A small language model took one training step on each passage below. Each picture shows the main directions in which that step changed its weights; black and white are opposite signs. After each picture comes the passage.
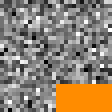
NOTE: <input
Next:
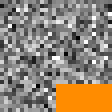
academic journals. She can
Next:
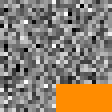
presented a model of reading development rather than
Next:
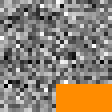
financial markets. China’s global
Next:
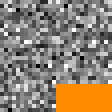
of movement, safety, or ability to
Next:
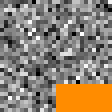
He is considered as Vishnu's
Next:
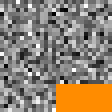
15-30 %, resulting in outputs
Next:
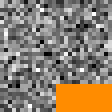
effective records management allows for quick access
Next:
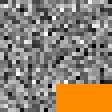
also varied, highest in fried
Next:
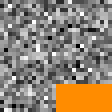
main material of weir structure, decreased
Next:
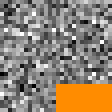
LHASA (Logic and
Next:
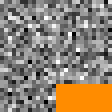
scenario where a wireless sensor
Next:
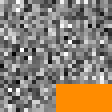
in the transcript (we keep the
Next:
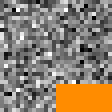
publicity. Around 43% of
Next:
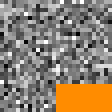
climate change in the Mediterranean
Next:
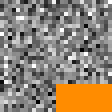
risk factors of infection, 38%
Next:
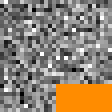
new science data portal called
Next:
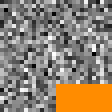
considers the characteristics and needs of the
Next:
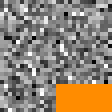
think an Institutional teaching Program about
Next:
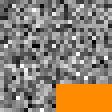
Dixit S, Yu J
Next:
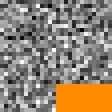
conventional science” (Braud,
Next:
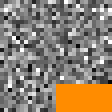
research, the expediency of the
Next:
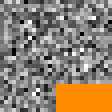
7) with a torque meter
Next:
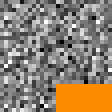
individual participants included in this study.
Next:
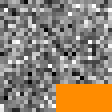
quiescence. While quoting services
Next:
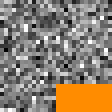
Prediction During Economic
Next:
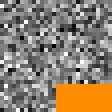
resulting from the "poor visibility"
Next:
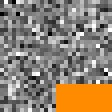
Then the equation will take the form;
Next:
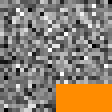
from which the e -folding
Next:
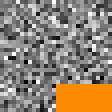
Electric motor property
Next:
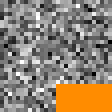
Conclusion This shows how complete the automation
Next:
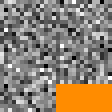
Niger Delta. Interestingly,
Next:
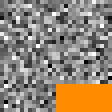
Focal with secondary Generalization
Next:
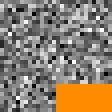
comparative security analysis show that the mapping
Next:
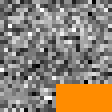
responsibility for their mistreatment and
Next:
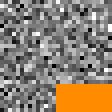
lead, would cause a decrease in
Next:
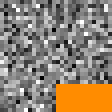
city of Fergana.
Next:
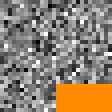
in speech and writing and in literary
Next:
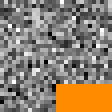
Industria, Madrid
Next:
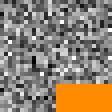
be due to small size of sample and factors
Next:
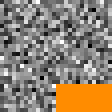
packets / second. At lower data
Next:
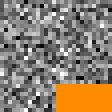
Research Question 1 Research Question
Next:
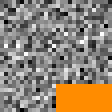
a number of problems, it can include
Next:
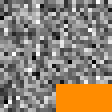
Stabilize e GFR -
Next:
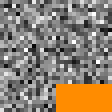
kore, however there are some other activities
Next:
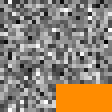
are not enough for more accurate
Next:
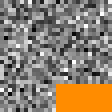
the three types of users in terms of their
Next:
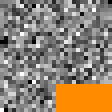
model provides a framework for evaluating the impact
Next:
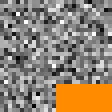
believing in miracles, but
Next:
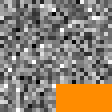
Staff Nurses working in
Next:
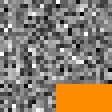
prime their protest participation. To do
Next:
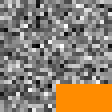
SO; Writing –
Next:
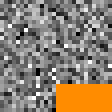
Bible, he finally concluded that
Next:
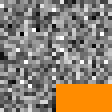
Further, it is recommended that the
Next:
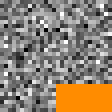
including privacy policy management system, which
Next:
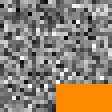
of how the response time of individual actions
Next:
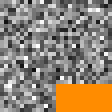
the entire consortium, has developed
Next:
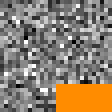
(India, Indonesia and
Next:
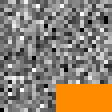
substrate of thickness h_1
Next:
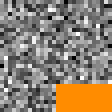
CRC survivors
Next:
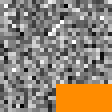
liberated the Eastern
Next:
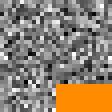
and navigation that provide the ability on
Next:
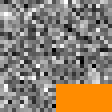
digital object f. Others
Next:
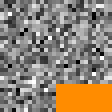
Majhiya* areas of
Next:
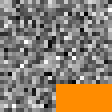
in which a single section has been connected
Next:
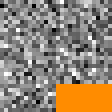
generation, we sample 50,250
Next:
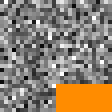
or service lifecycle (Figure
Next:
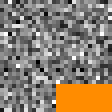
are passed through the set of modems
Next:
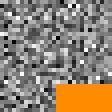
though AC is commonly used to
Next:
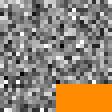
benzene ring, undergo a
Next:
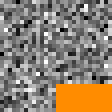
4th) Guinea’s
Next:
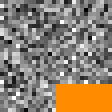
The elements of such a plan should include the
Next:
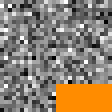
MCU , Internet of
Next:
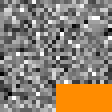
been done before so students are very
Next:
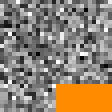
Slice Orchestration and
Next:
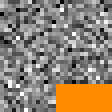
*T. occidentalis*
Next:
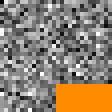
job than they are suffering from
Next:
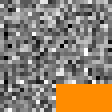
of great importance. The aim of this study
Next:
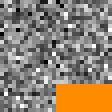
of large objects and small items, 3)
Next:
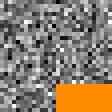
This, as we said above, speaks
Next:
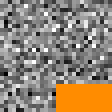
necessary resources, they are experiencing the
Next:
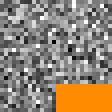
to opportunities being concentrated in the more
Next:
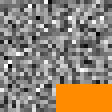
(also known as tierization)
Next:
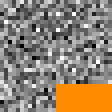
a great potential to be applied to the food
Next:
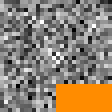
comprises *Oreochromis
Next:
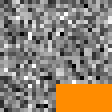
in each group had the same construction role.
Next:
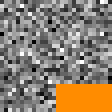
left uncultivated for years.
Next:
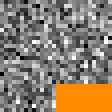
n_c 11. Calculate
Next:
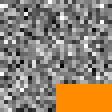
life. Raising individuals, who are
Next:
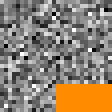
Ecological characteristics & chorology
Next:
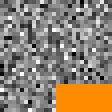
women as beings that are not
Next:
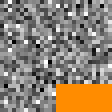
must be properly disposed of and
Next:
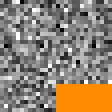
plural of this or that tense of
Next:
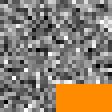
allows to represent the ELTF
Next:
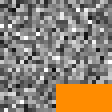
high. In the analysis, it is seen
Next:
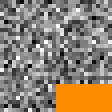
a query accesses a significant portion
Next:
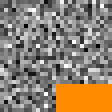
Wadden Sea Plan
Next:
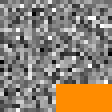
electrolysis was very small as compared
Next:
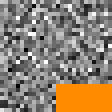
method, involving an experimental group
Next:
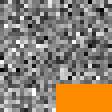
is contrary to the basic principles of
